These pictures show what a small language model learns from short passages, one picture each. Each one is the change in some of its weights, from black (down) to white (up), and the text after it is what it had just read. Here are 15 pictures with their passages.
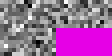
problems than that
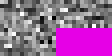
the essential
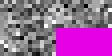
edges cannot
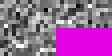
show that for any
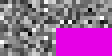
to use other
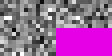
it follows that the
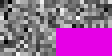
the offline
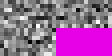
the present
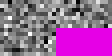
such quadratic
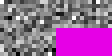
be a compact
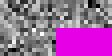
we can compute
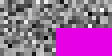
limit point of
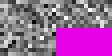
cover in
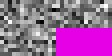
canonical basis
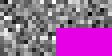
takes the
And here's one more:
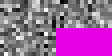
will be used in
